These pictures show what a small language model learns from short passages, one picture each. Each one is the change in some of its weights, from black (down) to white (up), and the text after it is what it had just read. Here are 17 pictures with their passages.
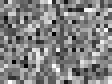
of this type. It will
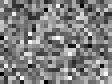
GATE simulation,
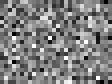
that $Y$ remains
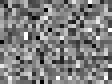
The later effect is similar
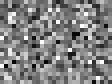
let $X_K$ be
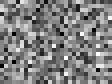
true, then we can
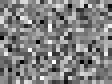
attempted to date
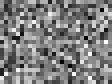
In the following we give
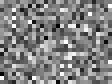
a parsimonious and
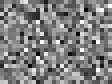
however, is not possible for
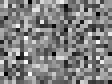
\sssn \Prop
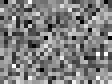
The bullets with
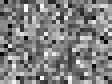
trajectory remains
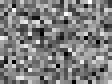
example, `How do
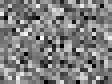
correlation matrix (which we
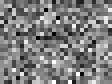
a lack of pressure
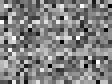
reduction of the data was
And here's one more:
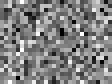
Fig. 6. For the
